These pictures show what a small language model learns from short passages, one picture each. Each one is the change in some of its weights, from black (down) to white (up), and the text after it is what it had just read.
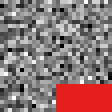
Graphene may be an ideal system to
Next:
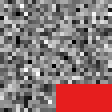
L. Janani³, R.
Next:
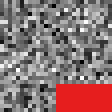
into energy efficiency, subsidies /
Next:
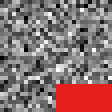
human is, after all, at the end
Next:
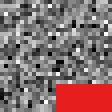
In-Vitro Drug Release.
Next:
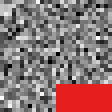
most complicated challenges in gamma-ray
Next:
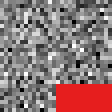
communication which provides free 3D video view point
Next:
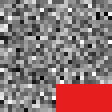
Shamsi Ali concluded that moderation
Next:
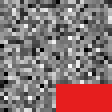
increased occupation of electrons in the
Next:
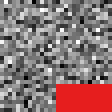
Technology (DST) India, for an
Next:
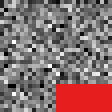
of the disease is not regarded as serious
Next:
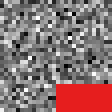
be applied). When the force-proving
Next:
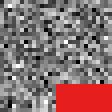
the slide cools again. Once
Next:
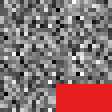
ways of keyboard layout
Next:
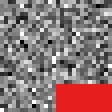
the inflaton field $\phi$ is
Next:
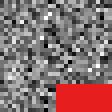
initial imaging modality for diagnosing
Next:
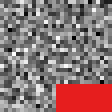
= f(\psi, R) \quad
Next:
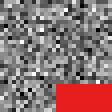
for the noiseless case (light
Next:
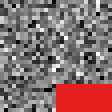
statements quality. The Czech private companies
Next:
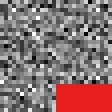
upper tillers. The mean dry weight
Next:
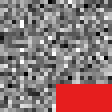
open glass capillaries and are
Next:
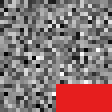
of the patients is shown in Figure 2.
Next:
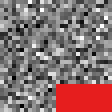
and Conventional Instruction Group Mean SD
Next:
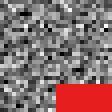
geopolitical codes and political culture
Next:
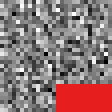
F_b \over \partial
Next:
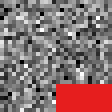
(infant birthplace, medical
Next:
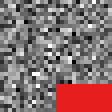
and in general we expect only a single solution
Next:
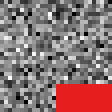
with PSO. Adjacency matrices
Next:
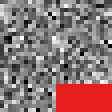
the stability of various ceramic
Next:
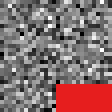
or integrated pest management strategies for tick
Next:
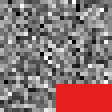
presented at the 'Int. Workshop on
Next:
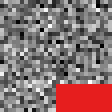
focused on these seven days, resulting in
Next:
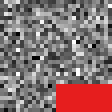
as the point where $P_\infty =
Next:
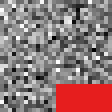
hemo control (EKF
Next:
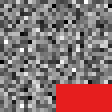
two-terminal case with
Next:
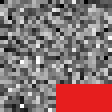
obtained with the $B^-_s$:
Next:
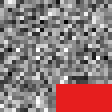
4/9$ this number goes to
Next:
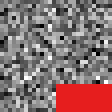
speed limit related action on a road network.
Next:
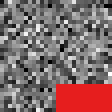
approach to linearity, hence only a few
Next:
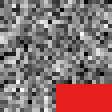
of the dike is the concrete,
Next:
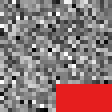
is that a domain wall shows no oscillatory
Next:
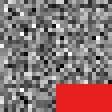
The main virtue of the
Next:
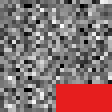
reacting at titres of
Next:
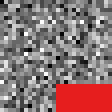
has been shown that the *enol*
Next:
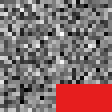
private producers. The private producers made
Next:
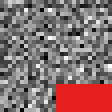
represents the algorithm which classifies perfectly every
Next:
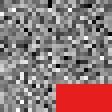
calibrated (*opaque
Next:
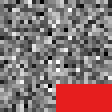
mechanisms (i.e. gas accretion and
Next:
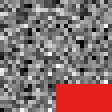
duration and ultrasound report with
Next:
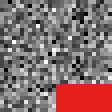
rectification. However, in both cases,
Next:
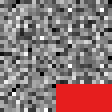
examples of in silico trials for medical
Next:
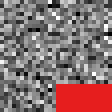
be investigated much faster this way. As noted
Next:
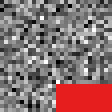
coupling constants calculations. The $Q$-space
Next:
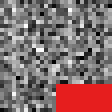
speed control, transport delay, accumulating
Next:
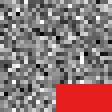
results under five shading patterns demonstrate approximately
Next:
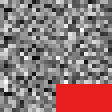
Bruker D5005 Power
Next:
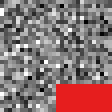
a reflectivity coefficient close to 1, the
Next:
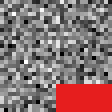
charge for the first 50 of the
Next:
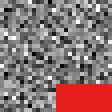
D-dimer levels increased progressively
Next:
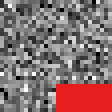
right, we list: initial dimensionless spins
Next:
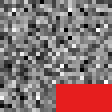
flow behavior of a pore-type
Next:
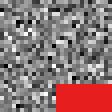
Germany- Morocco 1999 Spain:
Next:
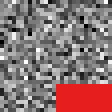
and $(3,4)$, and an inner
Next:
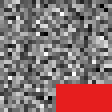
on that torus. The charge also
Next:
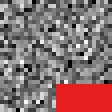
: Conc. of ARS =
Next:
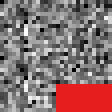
times, yielding a total of 180
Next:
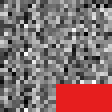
avoiding their drawbacks, especially their
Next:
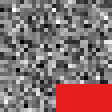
to significant propagation effects inside the sample.
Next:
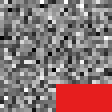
(color online). Micromagnetic simulations of
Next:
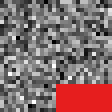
energy features, namely, chiral symmetry restoration
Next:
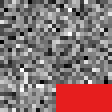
of the Rolling Stone
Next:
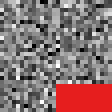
the readout detector channel count on each side
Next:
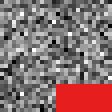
extract (0.5%) of
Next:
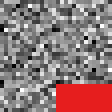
$H$ be an $r$-dimensional
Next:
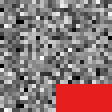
Haji Provinsi Jawa
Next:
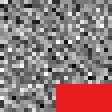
This is a Horizon Europe project
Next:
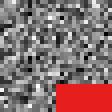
and teamwork, cultivating their
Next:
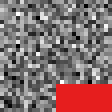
agenda". So a clear sustainability
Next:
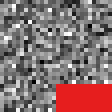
the evolutions, toward the past and toward
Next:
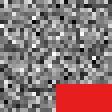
However, their effectiveness is currently limited by
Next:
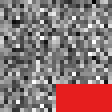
reverse transcription followed by
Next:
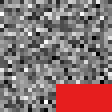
which the model was trained. ##
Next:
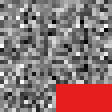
and immigrant populations explore different search
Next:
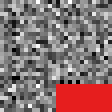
a 2-local Hamiltonian with the norm bound
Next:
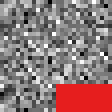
\emph{Spins in Optically
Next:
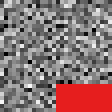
in the 20th century the institution like
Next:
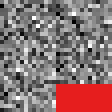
remains lifetime in cases of carelessness
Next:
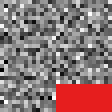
density peak and width are somewhat
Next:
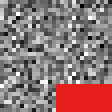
causes that yeast culture metabolites
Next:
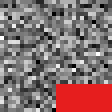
genus represented the majority of the isolates
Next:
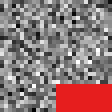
et al., 2018). The steps are:
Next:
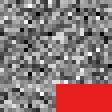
only some gas deficit in dS galaxies
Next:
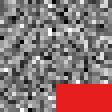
and Google-Profile of
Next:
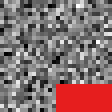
actors, many of whom are
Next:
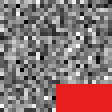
proper time $\tau$ according to
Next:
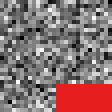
Producer 18 claimed to have done
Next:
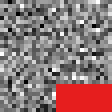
The famous scientist J.
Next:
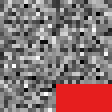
socially uplifting rewards
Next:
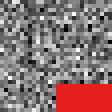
by vehicle. We arrived at
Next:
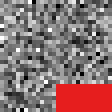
plate, also obvious geometrically. But
